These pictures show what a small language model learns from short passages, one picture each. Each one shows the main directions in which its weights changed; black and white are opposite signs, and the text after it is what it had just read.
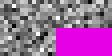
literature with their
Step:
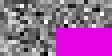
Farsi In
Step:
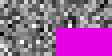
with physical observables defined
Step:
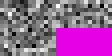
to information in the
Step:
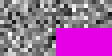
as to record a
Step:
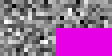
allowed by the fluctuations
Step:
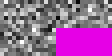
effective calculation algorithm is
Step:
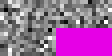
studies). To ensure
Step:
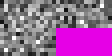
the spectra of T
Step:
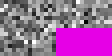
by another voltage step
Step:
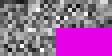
in case of young
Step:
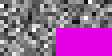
was found that the
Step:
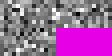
stars than this
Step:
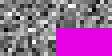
coupling G2 to
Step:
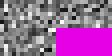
the fuel required
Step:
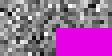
to Prensky
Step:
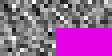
estimate that a
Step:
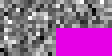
observed pulsar
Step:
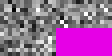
shift in the minimal
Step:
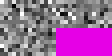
+ 1$, whereas
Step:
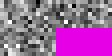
and telephone
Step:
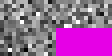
dynamics of its increase
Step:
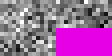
points of the second
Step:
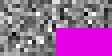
A Discussion
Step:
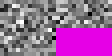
electronics is
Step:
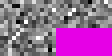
countability is generally
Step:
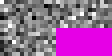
Development Environments
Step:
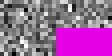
doubling of
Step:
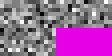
value of each
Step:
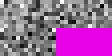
of the respondents believe
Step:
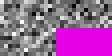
local minimum. The
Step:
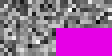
by the fact that
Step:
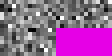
technologies. Section
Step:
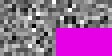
extracted from a real
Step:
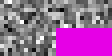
circuit chips at
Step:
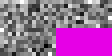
in Figs. 1
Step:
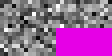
backgrounds. The
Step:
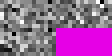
phases. It
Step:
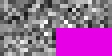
tend to decrease during
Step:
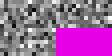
the original work for
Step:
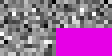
algorithm maintains a
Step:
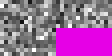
the SM backgrounds
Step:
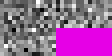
or by-standing
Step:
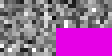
Press {\it et
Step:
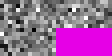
study was to study
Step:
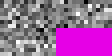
with relations as
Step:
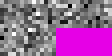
iterations start off
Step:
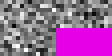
quadrant giving attention
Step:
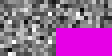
integrated datasets owing
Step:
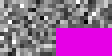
and $\mu$
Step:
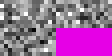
data to help explain
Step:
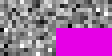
up to the
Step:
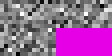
its simplicity and ability
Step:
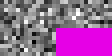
positive and significant link
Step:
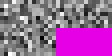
the classification error rate
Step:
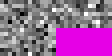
dependent material property The
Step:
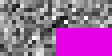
\noindent for the
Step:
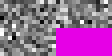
both instrumental features
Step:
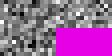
complexes against some
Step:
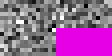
calculation is the correction
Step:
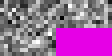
to the measured profiles
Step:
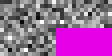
basis of how
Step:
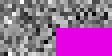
now describe.
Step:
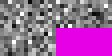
roughness may further
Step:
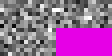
not associate any
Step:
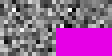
one has to be
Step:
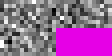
process leads not only
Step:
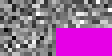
benefit from greater mechanical
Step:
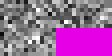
plate thickness in the
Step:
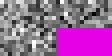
of high luminosity
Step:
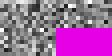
in recent years.
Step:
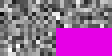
that data about
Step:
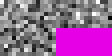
of the signal.
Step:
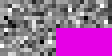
entangled photons
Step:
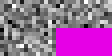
investigate the structure of
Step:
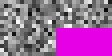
corresponds to a
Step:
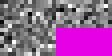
three $\sigma$
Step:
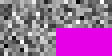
domain [8].
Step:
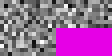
also has a corresponding
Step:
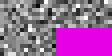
important to point out
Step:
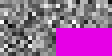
has no dependence on
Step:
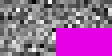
last four years,
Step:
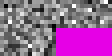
The fiber location is
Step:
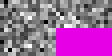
which allow us to
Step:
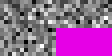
original work). They
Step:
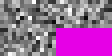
possible scenario that we
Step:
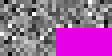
bridging molecular
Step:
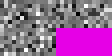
it being set at
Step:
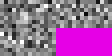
this question. I
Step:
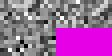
to determine specific dynamical
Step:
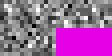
measure) if considered
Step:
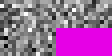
to be successfully
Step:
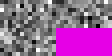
{} \caption{
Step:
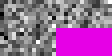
LLM &
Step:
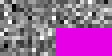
, \] where
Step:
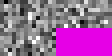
applied external force in
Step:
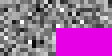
feature of size
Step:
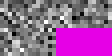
to a more analytical
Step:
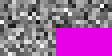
an idea about that
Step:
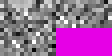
to develop recommendations for
